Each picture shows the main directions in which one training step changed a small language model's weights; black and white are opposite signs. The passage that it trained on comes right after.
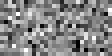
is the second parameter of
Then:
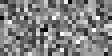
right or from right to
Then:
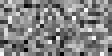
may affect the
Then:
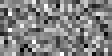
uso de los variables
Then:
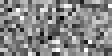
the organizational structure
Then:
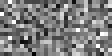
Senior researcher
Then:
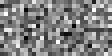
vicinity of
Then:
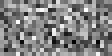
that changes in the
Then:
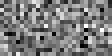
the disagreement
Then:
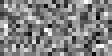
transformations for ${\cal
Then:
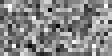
maximum value for the
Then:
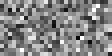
kT \ln
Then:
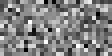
debris disks
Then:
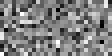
con alto grado
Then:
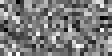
being unimportant
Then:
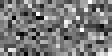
buni qila
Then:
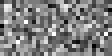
to reduce the
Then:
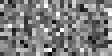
allocation and
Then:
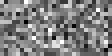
$U$ and the
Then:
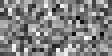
evaluación mediante
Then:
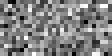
e últimos
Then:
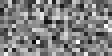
proposto. 12.
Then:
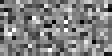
number order, and the
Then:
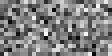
of the radio
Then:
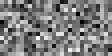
see table~I
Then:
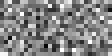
жоқ деп
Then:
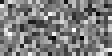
to construct their
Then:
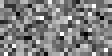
a) tashqi
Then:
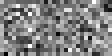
However, there is no
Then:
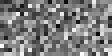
і розуміння
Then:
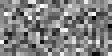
vem mais do
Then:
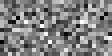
to laser beam
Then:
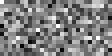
a fiducial
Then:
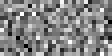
и методика
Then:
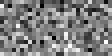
of this paper. As
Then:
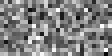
el premio
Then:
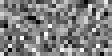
transformations (see
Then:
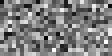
the inevitable
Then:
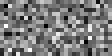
is approximately equal
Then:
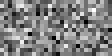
переходить в
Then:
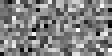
SP aumentó
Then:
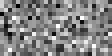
to determining the
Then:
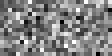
ones in the
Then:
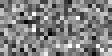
em um museu
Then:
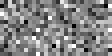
and we refer the
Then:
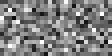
sur crédits
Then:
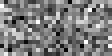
subspace FEM
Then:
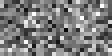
Child National
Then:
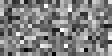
J Hartl and
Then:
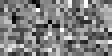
yang justru
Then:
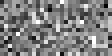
space is performed and
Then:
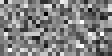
The dashed and
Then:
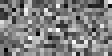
between opinion
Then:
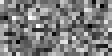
the price
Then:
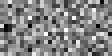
The gateway
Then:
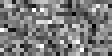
the multi-field
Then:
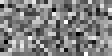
– першої
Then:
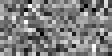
interpretation of the
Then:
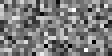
mode. (b)
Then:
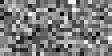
results at the time of
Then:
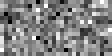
Philip J
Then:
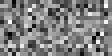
metal contents of
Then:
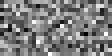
this time interval,
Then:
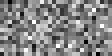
The dynamics of such
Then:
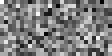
Since there are two
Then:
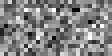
& \cdots
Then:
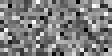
International Conference
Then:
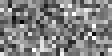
the CLEO
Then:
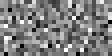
de forma evidente a
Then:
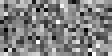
работ. 5.
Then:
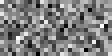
social agency.
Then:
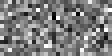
одредбе о
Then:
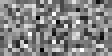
be defined in terms of
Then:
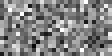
relativistic and non
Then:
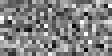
etc.) of
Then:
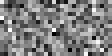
classical expression, which
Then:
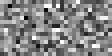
I} to {\em
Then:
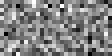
path gets a
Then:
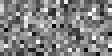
\pm i t
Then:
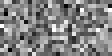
to investigate physics
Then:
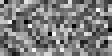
$$ and using the
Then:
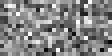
the cosmological
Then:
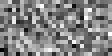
the tricritical
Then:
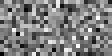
nuclei are
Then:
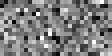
K. O. and
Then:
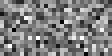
provide tools for
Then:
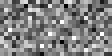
O período
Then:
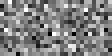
and so checking
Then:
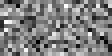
for scalar and vector
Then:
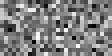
seguir los
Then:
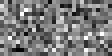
the RG flow
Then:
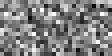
harmless, but
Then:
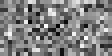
field splitting between
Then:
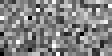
the simulation box
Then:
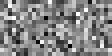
Modification Index
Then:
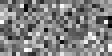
bir preparat
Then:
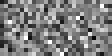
assume to be independent
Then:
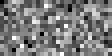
original surface $\partial
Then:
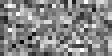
the interactions with the
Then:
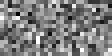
the observations, we
